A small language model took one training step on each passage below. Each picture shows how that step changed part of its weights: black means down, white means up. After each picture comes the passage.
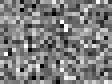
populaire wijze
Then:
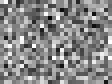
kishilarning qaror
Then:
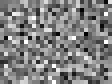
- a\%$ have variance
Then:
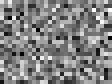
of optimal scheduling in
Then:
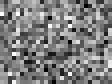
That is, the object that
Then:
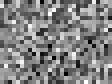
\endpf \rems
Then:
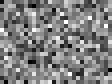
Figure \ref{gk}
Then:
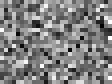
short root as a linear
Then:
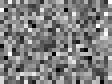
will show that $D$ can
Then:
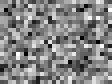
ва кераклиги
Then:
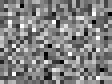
and the phenomenon
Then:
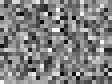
deviation from the y
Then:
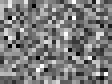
of an integer linear independent relations of
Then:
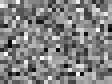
Centenari de la
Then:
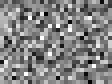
connect the double points
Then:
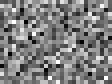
vraag hierboven
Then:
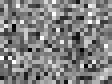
altos (acima
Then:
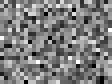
set of Weierstrass points
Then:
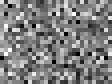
generated by \begin{center}
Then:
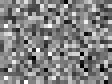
particular, if $Z$ and
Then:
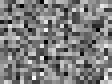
tantas opções quanto
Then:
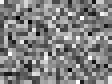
dinamismo presente na
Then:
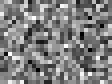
the maximal value, then all
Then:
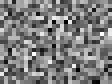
precisamente, tal es el
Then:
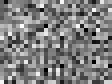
for all increasing nonnegative
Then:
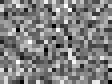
such that \begin{eqnarray}
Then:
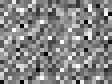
\cdot \cdot \cdot
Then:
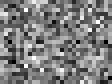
журнал. –
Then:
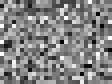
We retain the assumptions and notation
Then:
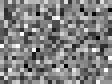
statement, we set $J$
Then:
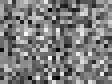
aula expositiva para
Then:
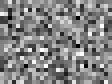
Fels, fast jede
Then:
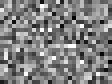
then compute it dividing
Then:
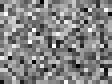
\geq q}(\alpha)
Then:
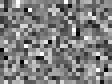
chiqishga harakat
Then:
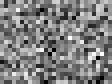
rather technical standard
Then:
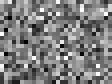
produced. And this
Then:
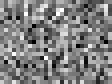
in the convex case are close
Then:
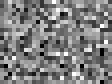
nontrivial solution of positive
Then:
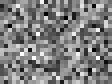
amounts to a
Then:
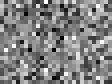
redundant dictionary
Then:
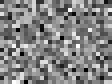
Green's proof is a
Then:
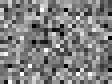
taken into account in
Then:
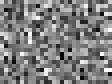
o projeto não se
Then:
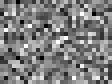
має базуватись
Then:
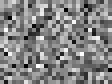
$\sigma(\lambda)$ are
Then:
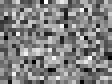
Pij Buyer ke 1
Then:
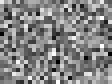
method for reducing the
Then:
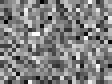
Hopf algebra structure that
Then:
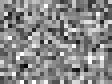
economie zette,
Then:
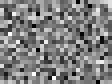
size, and that resampling
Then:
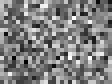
as our initial configuration, we
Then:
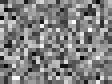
continuity of 5 to 8
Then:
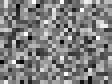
sifatida tavsiya
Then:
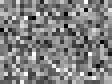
Souriau, N.,
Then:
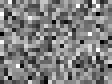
many other groups besides the group
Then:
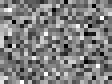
of the inclusions assumed to
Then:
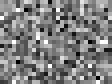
de datos y la generación
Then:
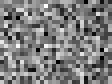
economic development of the
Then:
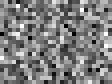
es válida para
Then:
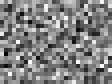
dapat dilakukan
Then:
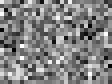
lattices are related by the following
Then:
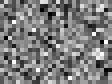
septiembre de
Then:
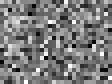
let us consider another type of
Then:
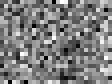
chizmalarini GAT
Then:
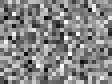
basis vectors in the reference
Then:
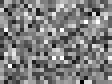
среди населения
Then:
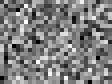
droplet then transitions
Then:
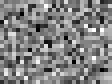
items *i)*,
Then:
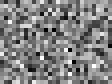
rate in a deterministic
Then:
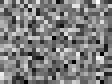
простору того чи
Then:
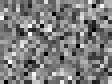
dumbbell graph with
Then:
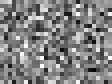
validity of inferences
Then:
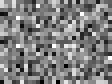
also there exists $A$, so
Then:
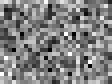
on drugs for both
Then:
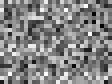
indicates the rank of the
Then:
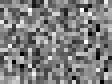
Osiyoda boshqa
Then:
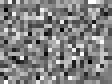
work on the use of probability theory
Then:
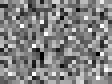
spinning reserves
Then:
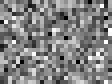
$N_r$ is the
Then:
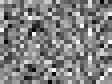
line segement as follows:
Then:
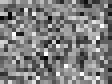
Regel die Schule als
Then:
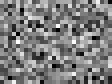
în pace! Dă
